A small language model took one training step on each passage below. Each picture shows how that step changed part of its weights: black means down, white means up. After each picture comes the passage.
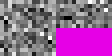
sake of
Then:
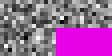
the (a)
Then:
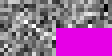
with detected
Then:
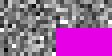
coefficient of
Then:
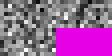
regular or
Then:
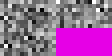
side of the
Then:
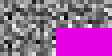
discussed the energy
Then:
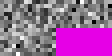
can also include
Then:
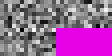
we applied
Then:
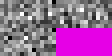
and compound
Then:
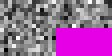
proposal of
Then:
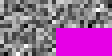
two ways.
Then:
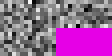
exactly at
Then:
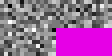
energy injection
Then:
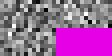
thus they become
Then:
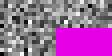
We have shown above
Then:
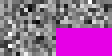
connection between
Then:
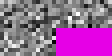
channels, and
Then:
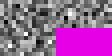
might require
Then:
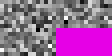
the learning
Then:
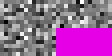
mass was observed in
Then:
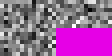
highly significant
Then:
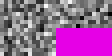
is placed
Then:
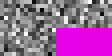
battery from
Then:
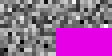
the first step
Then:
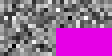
up to the
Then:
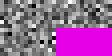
same size as
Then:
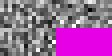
for the highly
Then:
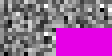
is done
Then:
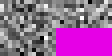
additional radiation
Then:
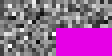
the cluster states there
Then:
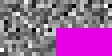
are added to
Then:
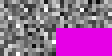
distribution usually
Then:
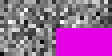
ES with an
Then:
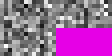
was able to
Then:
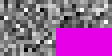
quantum gates of
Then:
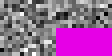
one needs to
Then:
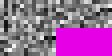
of about one
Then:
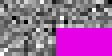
\ee and
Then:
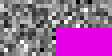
similar analysis with
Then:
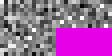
of other parameters,
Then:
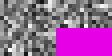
produce results for
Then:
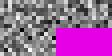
for Wilson
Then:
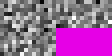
into a more
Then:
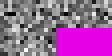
communication the
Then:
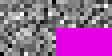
and property
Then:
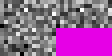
algorithm uses at
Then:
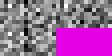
Zhou and
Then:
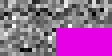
consider to transfer
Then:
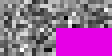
indicate that the
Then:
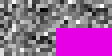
imply, as
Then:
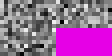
four pairs of
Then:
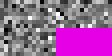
online at:
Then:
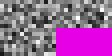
the measurement
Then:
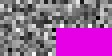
the energy momentum
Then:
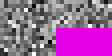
intensity predicted
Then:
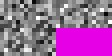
University, 222
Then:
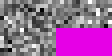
binding to
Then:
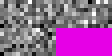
This occurs
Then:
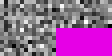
of Gaussian
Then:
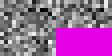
taken to
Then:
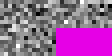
approach proposed in
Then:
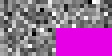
evaluated and
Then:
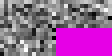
type system with
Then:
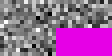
the functions provided
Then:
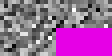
standard argument
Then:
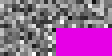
the phase space
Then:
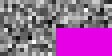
for the three
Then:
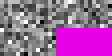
with time as
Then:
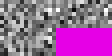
Around 2
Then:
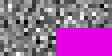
TAC range
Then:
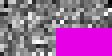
between the size and
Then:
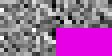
A., and
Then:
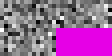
images of
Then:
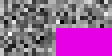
machines that
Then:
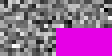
invariant mass
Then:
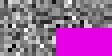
at $r =
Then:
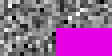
spacing or
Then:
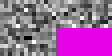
observations using the
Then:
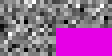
S \times
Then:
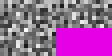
resulting in a
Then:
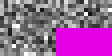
structural evolution
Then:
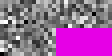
to write
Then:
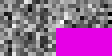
can display
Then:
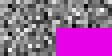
panels of Figure
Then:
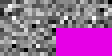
and \PZ
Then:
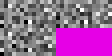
We measure the
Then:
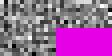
of Li
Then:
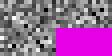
along to the
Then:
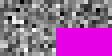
claim that
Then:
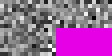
the real part of
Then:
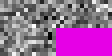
detected in
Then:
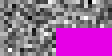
generated from a
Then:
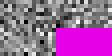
yield after
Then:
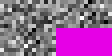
the theoretical point
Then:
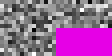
the analytic properties
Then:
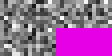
profile from
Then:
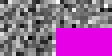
plot of
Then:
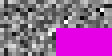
overview of
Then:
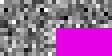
1) followed
